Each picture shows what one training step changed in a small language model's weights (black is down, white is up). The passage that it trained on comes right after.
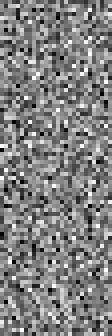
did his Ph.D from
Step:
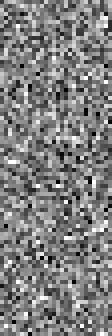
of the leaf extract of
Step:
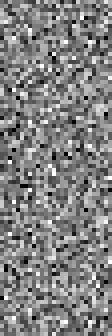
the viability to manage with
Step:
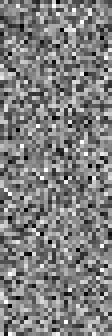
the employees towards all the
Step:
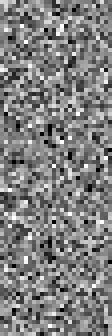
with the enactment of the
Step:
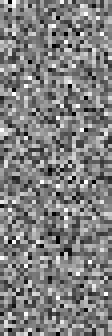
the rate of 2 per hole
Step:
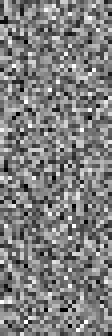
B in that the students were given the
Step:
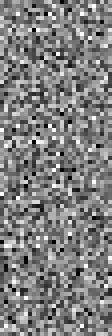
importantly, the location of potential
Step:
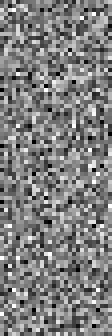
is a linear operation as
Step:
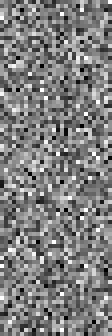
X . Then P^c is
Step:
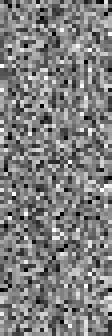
Local Government
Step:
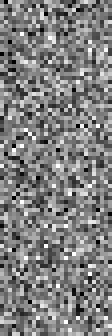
thing when an educational institution
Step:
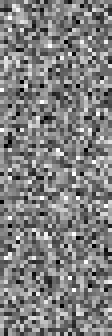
Conditional Value at
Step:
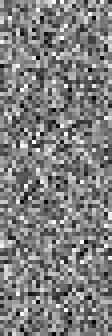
the hedges operator
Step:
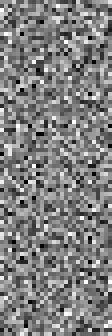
implying a double
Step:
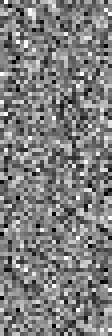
CACAO's primary
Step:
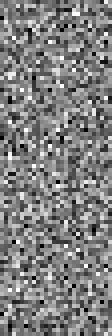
feet during second visit, after
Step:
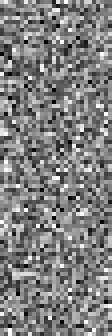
the Problematic:
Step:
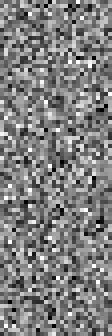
programs according to the content and
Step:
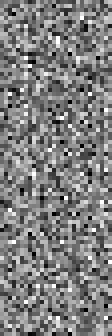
a joint project between
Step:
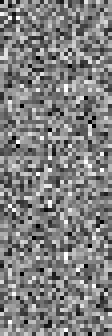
for example, might be interesting
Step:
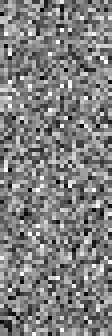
i -th row and j
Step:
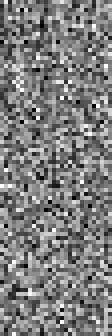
skip questions if you feel
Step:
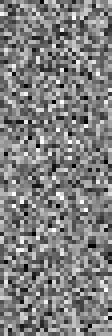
to a particular block teaching format
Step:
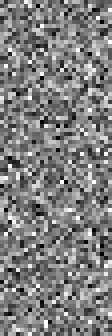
modest recovery in
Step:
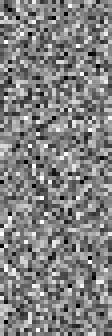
limit the extent to which the
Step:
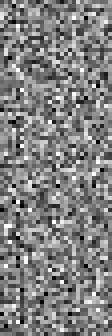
only is the measurement of
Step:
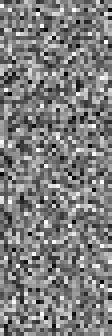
with *A. niger*
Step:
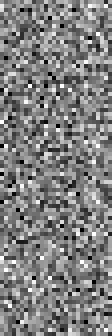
stimuli, it is in
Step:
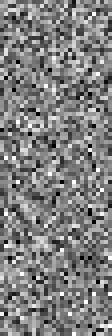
were explained to them. The analysis
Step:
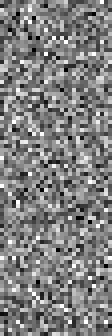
system. The research was conducted with the
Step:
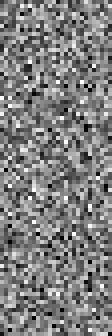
point and germination rates
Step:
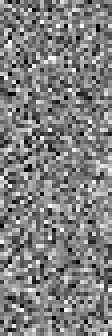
plus maze on more than
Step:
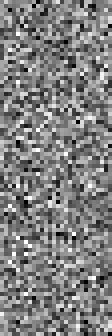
once more, for the
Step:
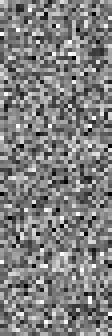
this situation is applying
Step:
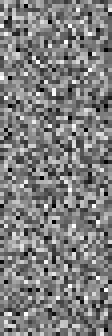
parameters within the recommended
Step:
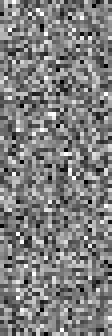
section width, and the
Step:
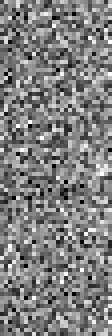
approximation we may of
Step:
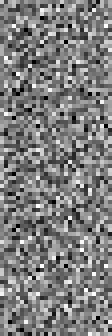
York to Cairns in
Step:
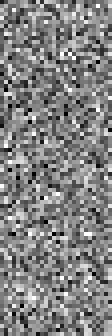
cases this assumption is
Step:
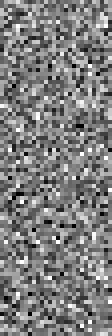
of application of Pharmacological
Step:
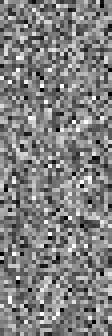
age from 22-46 with
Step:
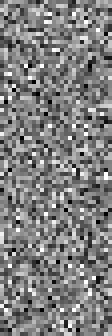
findings suggest that competency
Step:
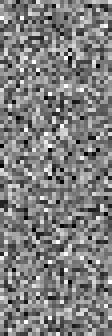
The intersection of two soft
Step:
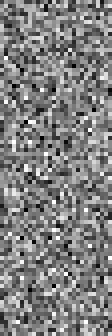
government control tool, with a
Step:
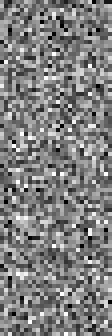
restrictive F test
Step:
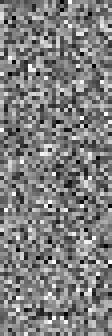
These experiments were formulated by
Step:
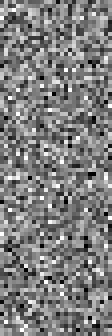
was 40 mm, the
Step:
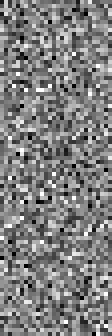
(on a scale from 0 to
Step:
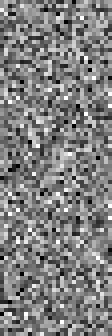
side in the matched
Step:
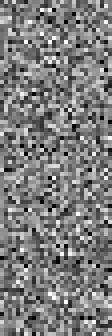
and 11% patients identified
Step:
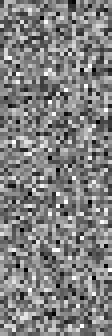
scale was computed by using
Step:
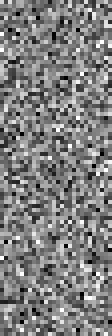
not be identified since the
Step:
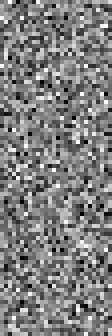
The dynamic modulus of
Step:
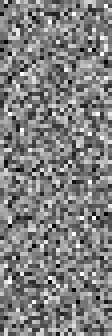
Physical symptoms
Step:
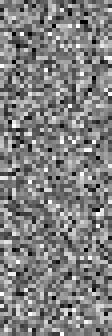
Digital Applications
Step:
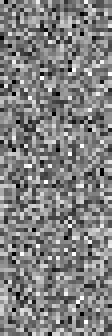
S5- Forecast
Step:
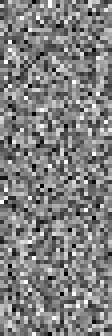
8. Schmitt,
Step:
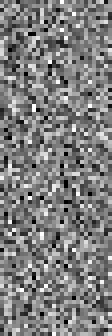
components which constitute
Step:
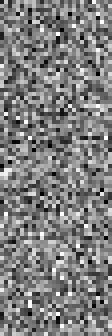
single and certified
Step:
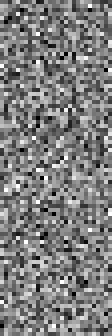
whether there is an association between
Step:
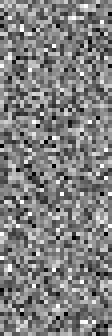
State. A sample size of
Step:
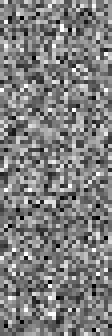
also known as “revenge
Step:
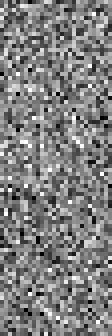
seems to have the
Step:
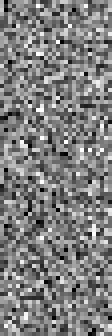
contexts, to derive
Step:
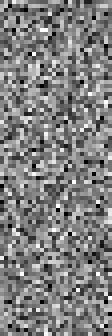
trial, six patients that
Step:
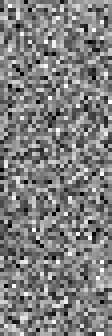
used for normality distribution of
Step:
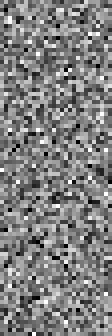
maximal consequent.
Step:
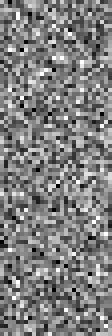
professional development. Within
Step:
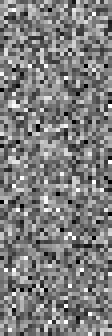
were modelled using an
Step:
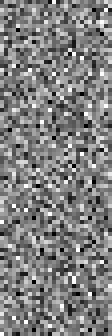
role of the EU and its
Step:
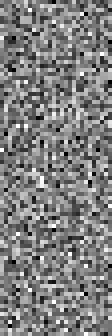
a hybrid
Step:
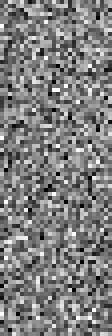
immigrants and
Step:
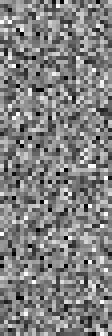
analyze the type of Design
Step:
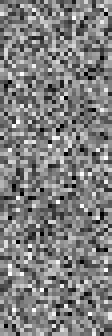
to decrease the PAPR
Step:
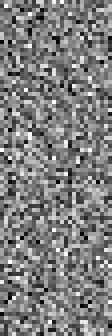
gas hydrates, long
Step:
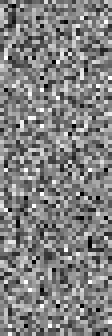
not from contamination and/or
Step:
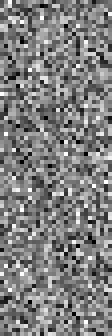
55h); however,
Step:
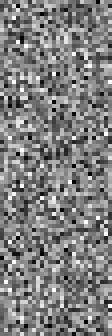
(such as cancer)
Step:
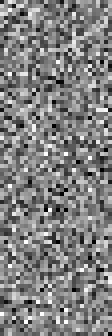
during formative assessment and 7% of
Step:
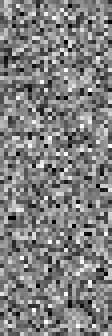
that a framework will emerge to
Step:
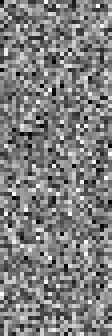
all these remains to the
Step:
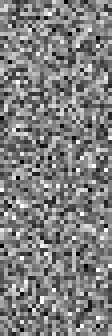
by the filter paper disc
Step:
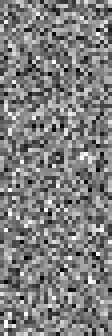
inside the structure especially
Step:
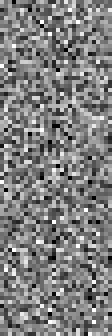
since the parties to a
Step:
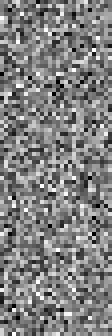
also automatically less.
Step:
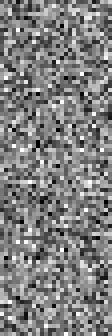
the top level of the trees for
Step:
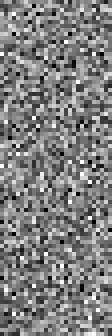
contributing towards the upper
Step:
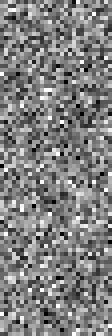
were formulated and established:
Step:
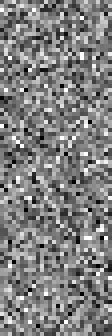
in some foods. -
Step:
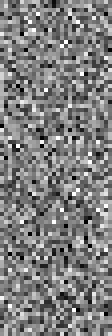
the Radon transform to
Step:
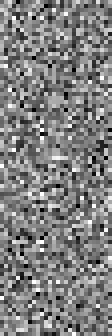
Wanke Forest Site
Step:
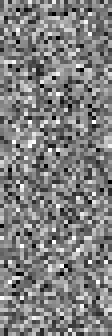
Carpal Tunnel
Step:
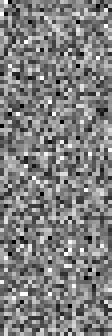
resistance among bacteria.
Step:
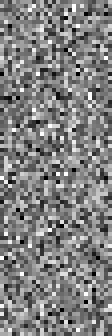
sedation that resembles
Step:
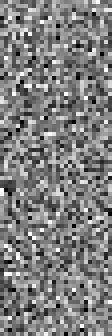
healthier. The aim of this study
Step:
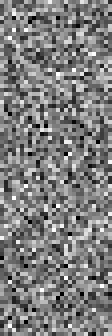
information on how to employ open research practices
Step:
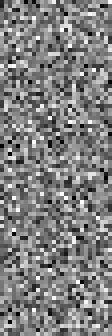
is not a one-man
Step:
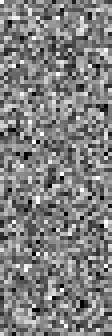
treated with copper
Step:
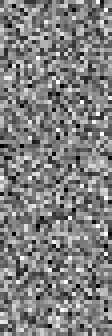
society. At present, human
